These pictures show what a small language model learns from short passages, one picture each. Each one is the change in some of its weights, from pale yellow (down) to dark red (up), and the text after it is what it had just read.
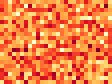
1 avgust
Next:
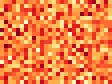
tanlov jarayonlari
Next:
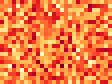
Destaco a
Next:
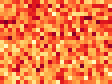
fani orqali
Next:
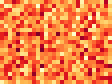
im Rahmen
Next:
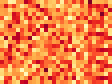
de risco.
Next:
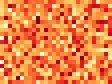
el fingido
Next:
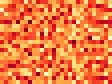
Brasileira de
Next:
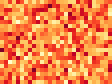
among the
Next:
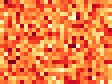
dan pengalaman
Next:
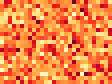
of a person.
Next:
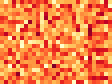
sistema, bem
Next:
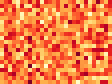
social y política
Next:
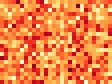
this research is
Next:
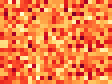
al moment
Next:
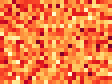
til madaniyati
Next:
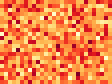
yang sering
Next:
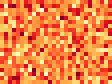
pertencimento social
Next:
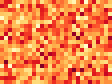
as dimensões
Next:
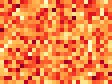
ham boyib
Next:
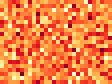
ten doel -
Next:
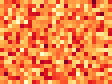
dat deze
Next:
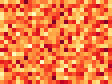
serviço do
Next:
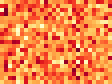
la papa en
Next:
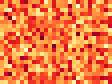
humanização nos
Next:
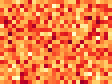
и готовы
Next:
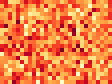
Research. –
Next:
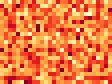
turbina a
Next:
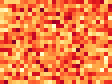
Moda no
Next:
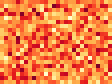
het GLB
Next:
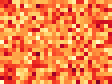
and formal
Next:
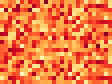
de gran
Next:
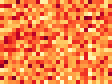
U mana
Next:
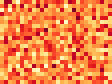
con diferencia,
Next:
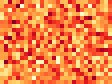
kamu ragu
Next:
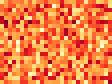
систему его
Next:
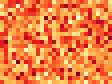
الإذن في
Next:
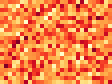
ayrim faoliyat
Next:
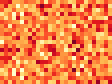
of the article
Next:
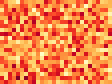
a saber,
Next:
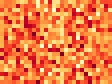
kunda turizm
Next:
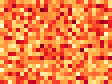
décadas. En
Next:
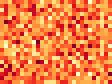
bu til orqali
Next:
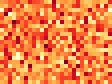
selon la logique
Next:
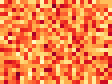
produce a partir
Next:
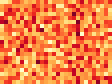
The author
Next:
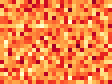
costas que
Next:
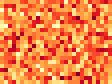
entendido como
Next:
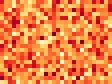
formed in the
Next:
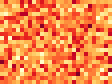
a extração
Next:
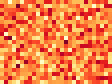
après leur
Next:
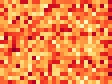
se refere à
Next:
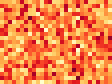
the reader
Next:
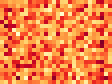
da prioridad
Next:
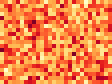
approach, the
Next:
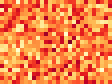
en el fondo
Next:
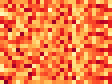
instituciones de
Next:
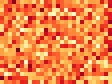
volgen van de
